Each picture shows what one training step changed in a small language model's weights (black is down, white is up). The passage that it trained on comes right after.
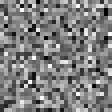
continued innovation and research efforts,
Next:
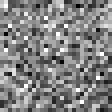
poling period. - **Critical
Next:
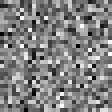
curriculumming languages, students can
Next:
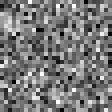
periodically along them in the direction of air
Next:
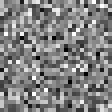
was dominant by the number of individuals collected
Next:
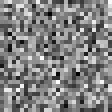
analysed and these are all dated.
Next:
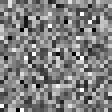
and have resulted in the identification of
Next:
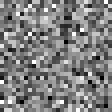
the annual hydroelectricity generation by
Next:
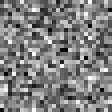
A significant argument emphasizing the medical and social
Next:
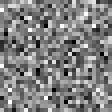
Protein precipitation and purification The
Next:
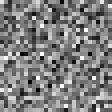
value of 3025 cfu/ml and
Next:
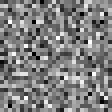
Sulz. Experimental results show
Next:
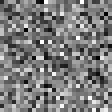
Horta, Portugal,
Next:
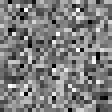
prototype early. The new prototype
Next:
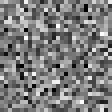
generally characterised by the patterns developed after
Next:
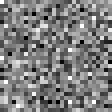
of Carbopol is selected as an
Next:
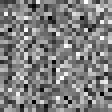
Professor, Dow Institute
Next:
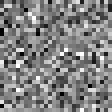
this, location is selected for inserting
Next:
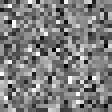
daughter in front of her
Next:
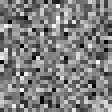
1. Decision-making ability categories
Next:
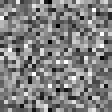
maintain internal security and defense appears to have
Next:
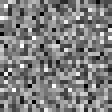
3%, galactomyces ferment
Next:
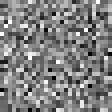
makes it a propeller of economic growth
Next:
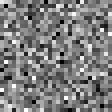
also affect the environment positively, we can
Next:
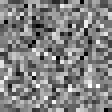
using bibliometric analysis.
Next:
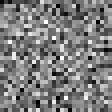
classical sliding mode systems. So,
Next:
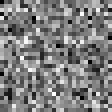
that of Arts Students Ecological
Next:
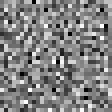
stronger for the left than for the right side
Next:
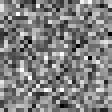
genetically predisposed to the disease,
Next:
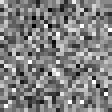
is still controversial. We
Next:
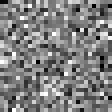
who have given themselves wholly
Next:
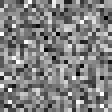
per configuration are used for statistical
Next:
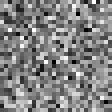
8 8 Cefotaxime
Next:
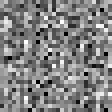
King. The speech "*I have
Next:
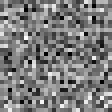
The Playbook revolves around
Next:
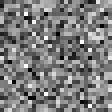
of the Study The present study is designed to
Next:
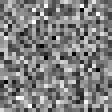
has been applied on the internet to secure
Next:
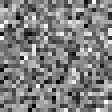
sample. Then from the data obtained, data
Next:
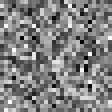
academic self-efficacy and academic performance?
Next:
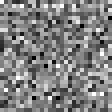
Metallic materials. Charpy
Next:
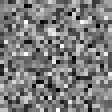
dengue hemorrhagic
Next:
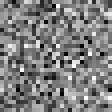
this talk we will use Compute
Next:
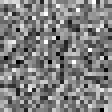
ideal combination of drugs for each patient.
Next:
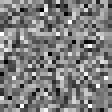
of classroom tasks. 3.
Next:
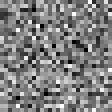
an interface to connect the tank to
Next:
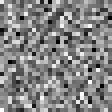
intention or desire to do it.
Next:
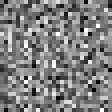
huge project that would connect
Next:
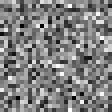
as long as the earnings or other income
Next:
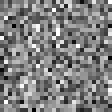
is the solidification or melting temperature,
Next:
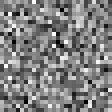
4 Biomass Air Cooled
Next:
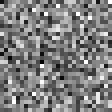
created. While keywords such as "green
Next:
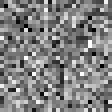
and there was not full agreement on
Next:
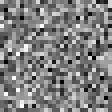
of the virus in pharyngeal
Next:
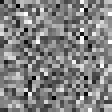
applied ECRS to enhance the productivity and
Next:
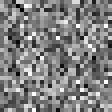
is still quite blurred, and its
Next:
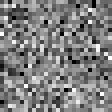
friends. I fear for not
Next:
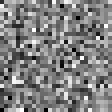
the paper. 2. Literature Review
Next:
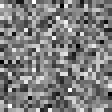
person who can carry out a task -
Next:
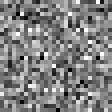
and second one is fee based, and
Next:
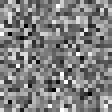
dialysis should be started if the
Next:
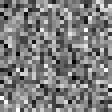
Cement Fine Aggregate
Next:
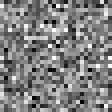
for data federation in the arts and
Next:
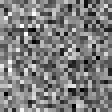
based production systems versus animal systems that
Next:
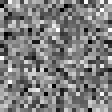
forward a European approach to artificial
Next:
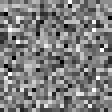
implement a grace period of 30 days by
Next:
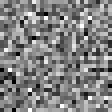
remains for data transmission. Besides,
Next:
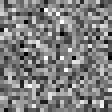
of 20 to 70 seconds, for
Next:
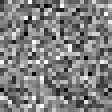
(2018) conducted a thesis of a
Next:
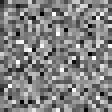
storage and analysis to create new value in multiple
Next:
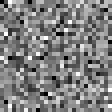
resultant benefits in the larger interest of the
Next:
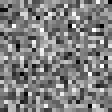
*M. aquaticum* is
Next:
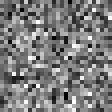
application. The proposed Novel curved
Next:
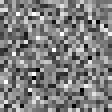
homeostasis of animals.
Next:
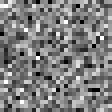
To identify the asymptotic growth and
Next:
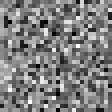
and maximum of 18.50 were achieved. As
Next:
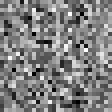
in 85.7% of abscesses
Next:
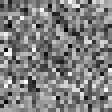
family needing equitable opportunities and plans
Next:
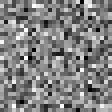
mass and the density and structure of the
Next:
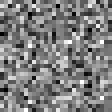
generic drugs' low-price
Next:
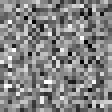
survey revealed that this plant is highly consumed by
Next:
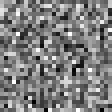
were in accordance with the ethical standards
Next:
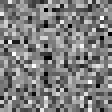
Virtual and Hybrid
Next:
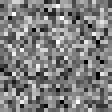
Sumiti (2023) A New
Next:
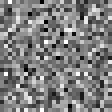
civilian safety," "strategic
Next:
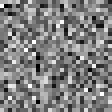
Materials Data, codebooks and analysis
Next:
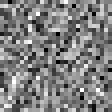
method. A detailed description of this method can be
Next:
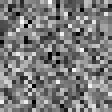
endonucleases is characteristic the
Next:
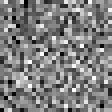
these more buoyant waters into
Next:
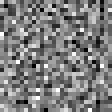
of education to accommodate the local
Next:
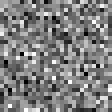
best genes at each iteration are
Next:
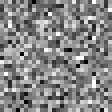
original weights stay frozen;
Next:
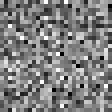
long-term Turku outcome of
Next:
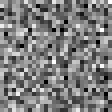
the encoded values of the index parameters of
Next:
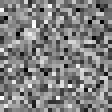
process FloRad2 raw data from the
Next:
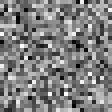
and the degree of damage to products relative to the
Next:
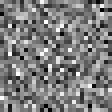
of *M. oryzae* in
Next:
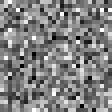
dose in unconcentrated
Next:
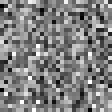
VEI5, and VEI6
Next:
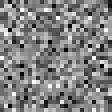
Brescia University, 25122,
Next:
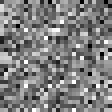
E.g. minor roads within urban
